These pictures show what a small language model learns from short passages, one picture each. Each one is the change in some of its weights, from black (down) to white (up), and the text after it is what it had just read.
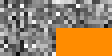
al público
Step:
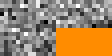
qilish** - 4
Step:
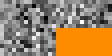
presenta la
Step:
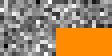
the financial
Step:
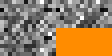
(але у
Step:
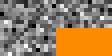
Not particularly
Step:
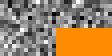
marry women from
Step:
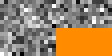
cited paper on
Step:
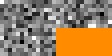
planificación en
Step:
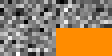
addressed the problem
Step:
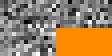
permanently in
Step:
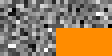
como expressão
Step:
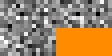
het hele
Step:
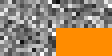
KBr disc
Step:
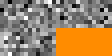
Estadual do
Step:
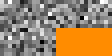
e artigos
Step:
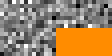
para controle
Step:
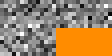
as with phase
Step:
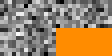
hence the
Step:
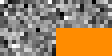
Manual of
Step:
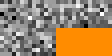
name a
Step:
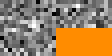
IIRR and
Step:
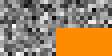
important characteristics found
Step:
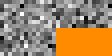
pricing for
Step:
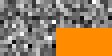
Choices and
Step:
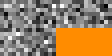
the problem of
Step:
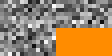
gave with one
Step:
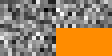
method is only one
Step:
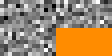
sua tradução
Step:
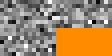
for examining the
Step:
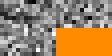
durch einen
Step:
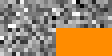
is natural to
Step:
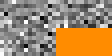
observar que o
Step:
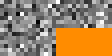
também, que
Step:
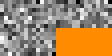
latter often
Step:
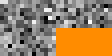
construcción de
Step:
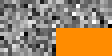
Measures of
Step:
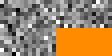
group. No
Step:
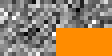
in rats with
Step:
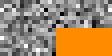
a person. And
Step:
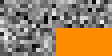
the kansei
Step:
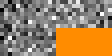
to demonstrate the
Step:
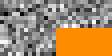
patient. On
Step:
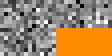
the dominance
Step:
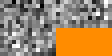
The manner in
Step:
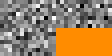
the maritime
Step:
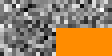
Bu oilaga
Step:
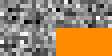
- насли
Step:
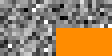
se presentan,
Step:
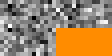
Machine model
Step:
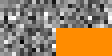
verticalmente en
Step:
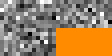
de valor e
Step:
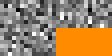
is transferred
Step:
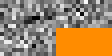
asosiy omili
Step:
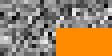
general speech
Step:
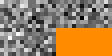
the determinants of
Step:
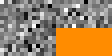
India) and
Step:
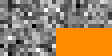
logistics plans
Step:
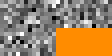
ml) and
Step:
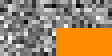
leading to load
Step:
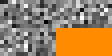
has a busy
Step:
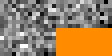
end if 19:
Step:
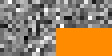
// DSEA
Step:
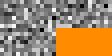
have moved to
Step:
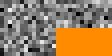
Research (Hu
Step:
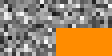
of four or
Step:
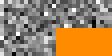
model without visual
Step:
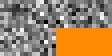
to zero
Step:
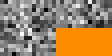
relative frequency
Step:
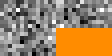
de organizações
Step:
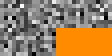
foto -
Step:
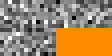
the physical
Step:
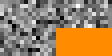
scalar- and
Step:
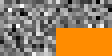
are not investigated
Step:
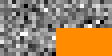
из семи
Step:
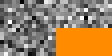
4 (trans
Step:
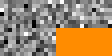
de ideas,
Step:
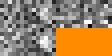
hal qilishning
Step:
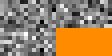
been associated mainly
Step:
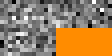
be allocated
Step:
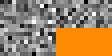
one sees and
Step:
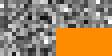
sendo os
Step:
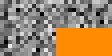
developed, according to
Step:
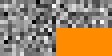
study of mathematical
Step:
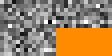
the images are
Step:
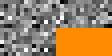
In addition, the
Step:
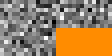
concentrations of
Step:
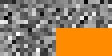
states and the
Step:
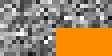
a person's
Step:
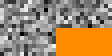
generating clear
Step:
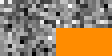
de criação de
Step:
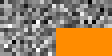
currently on
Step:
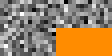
zona hay
